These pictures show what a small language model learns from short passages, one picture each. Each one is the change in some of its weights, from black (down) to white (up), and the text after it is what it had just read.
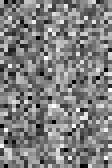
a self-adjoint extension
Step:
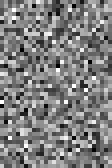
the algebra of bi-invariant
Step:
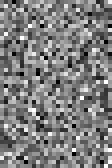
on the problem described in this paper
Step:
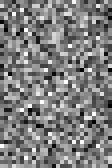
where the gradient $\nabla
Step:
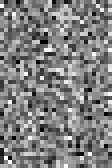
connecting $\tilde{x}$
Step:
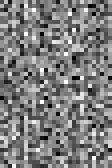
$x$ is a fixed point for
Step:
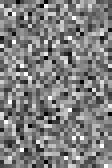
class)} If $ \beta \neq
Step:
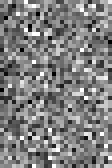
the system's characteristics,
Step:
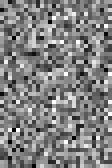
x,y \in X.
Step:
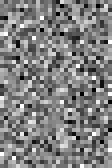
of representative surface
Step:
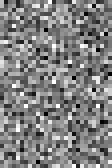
region and $S_2$
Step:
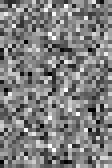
in the literature. To
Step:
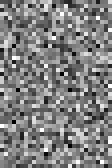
becomes small. Here
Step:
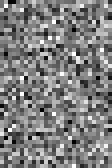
where properties (i), (ii),
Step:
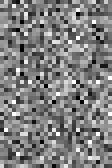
$h_2$ of smooth
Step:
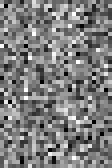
real numbers $\mathbb{R}$. It
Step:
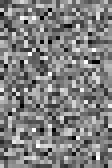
G'$ of sheaves of
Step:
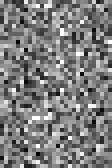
the time integration of the
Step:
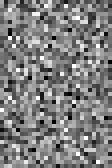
Section 2 yields an upper
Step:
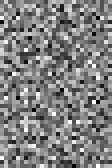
C. is true for
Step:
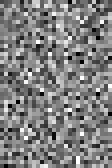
order to determine $
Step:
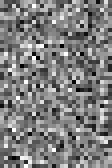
with edge weight corresponding to the
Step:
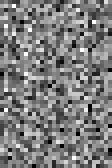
of the problem to the following:
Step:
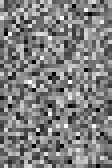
can get arbitrary large as
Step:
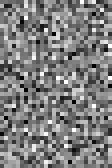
is a linear function, {\it
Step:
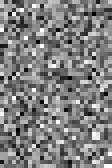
theory. \appendix
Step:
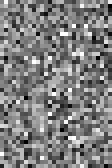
each prediction.
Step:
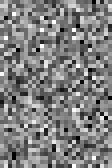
between the film and the
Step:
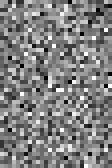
respect to invariants obtained from their
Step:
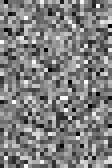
sequent with respect to the
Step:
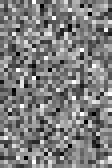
to $N\ltimes
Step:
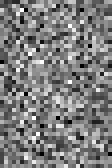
acceleration of the
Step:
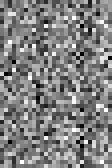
$\epsilon, \delta>0$.
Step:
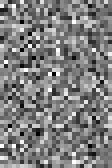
a couple of faces of
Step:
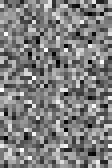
common extension of the two
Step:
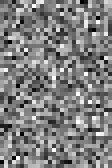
and phrases. a
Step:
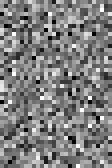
We assume that $Y =
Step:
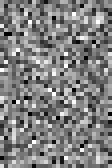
step. The first step is
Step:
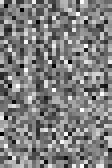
and $L$ be a measure on
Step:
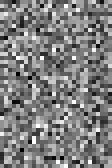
in which the base is conformal
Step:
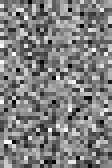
space in arbitrary space
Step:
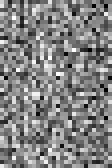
EUV mask is
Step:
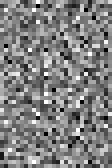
require global
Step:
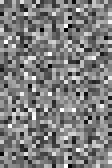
Using a weighted
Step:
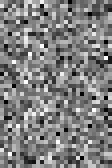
spaces are known to be
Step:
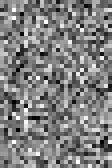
is maintained to be
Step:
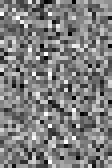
\proof We refer to item
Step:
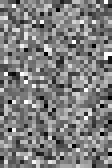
of the tree associated to the
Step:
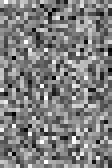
\small School of
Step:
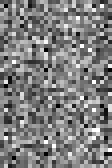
set $\mcZ$ consists of
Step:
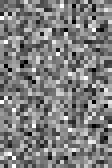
repetition, resulting in
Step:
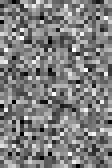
$r$-symmetric. A
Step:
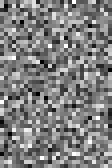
we attach a label
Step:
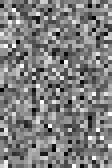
specified frequency
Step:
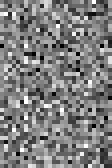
regulatory function is described
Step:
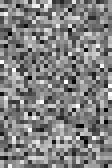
the inequality becomes strict
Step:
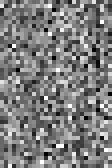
an eigenfunction $f\in
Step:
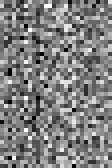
locally trivial bundle over
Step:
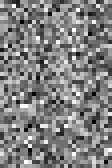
of class $C^1$,
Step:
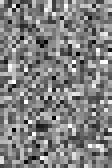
X$) in Proposition 3.5,
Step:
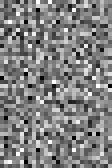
X_{k-j}$. For such
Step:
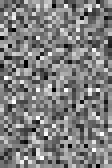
better control on the support
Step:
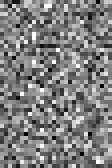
quality without much
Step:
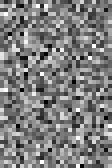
our convention is that
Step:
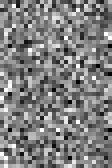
solvable ideal of
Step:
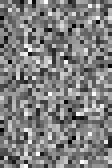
easily seen to follow from
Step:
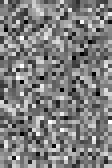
extreme point, extending
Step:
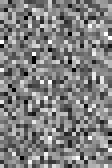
\otimes P)(I \otimes
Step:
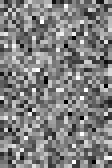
covariance matrices to
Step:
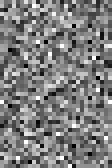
we apply the proposed approach to a
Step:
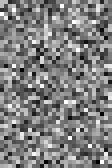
main interest of
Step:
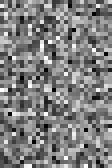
$\pi$ defines an equivalence
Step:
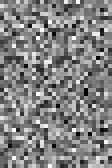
the associated jacobian
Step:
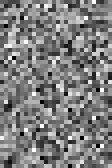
obvious that $(3)
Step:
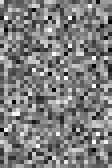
Mathematics 42,
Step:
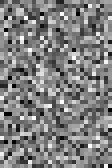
\#iter & CPU
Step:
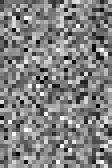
lie in a 3-ball
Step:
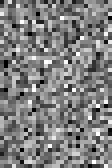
not a right normed polynomial
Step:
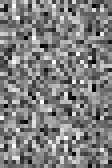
we derive that $\KK$
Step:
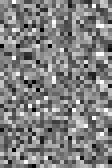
D_s) \cdot \Delta
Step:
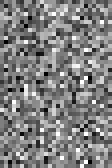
subsets is linearly independent by
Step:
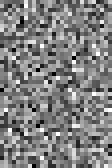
is a single circle
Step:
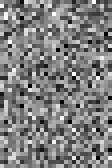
product are the symmetric spaces
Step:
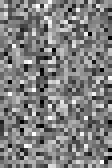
system via the following formal definition
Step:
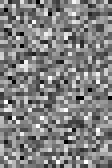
sign of $\sigma$ must
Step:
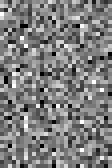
An entry above is zero
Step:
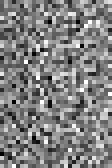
\end{cases} \]
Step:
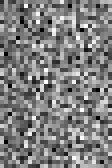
\end{equation} When
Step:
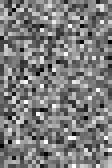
value of $\beta$ at all the
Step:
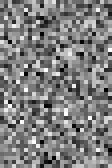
space $\SpaceDeep$, called
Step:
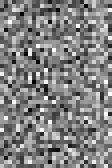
a \in G_0 \mid
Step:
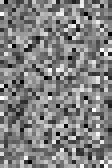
] {Zonglin
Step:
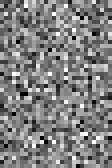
linear functions on the element $T$.
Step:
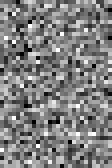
on some fragments of a
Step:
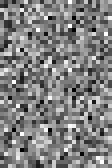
in practice
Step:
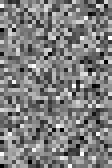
of $ f $ and unit
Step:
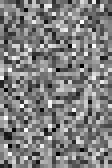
the property that for every open set
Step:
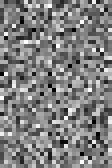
the coupling constraint
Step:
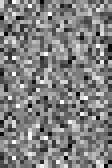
obtain \[\Delta(\nu)\leq
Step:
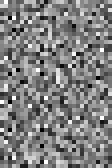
(see~ \cite[Theorem
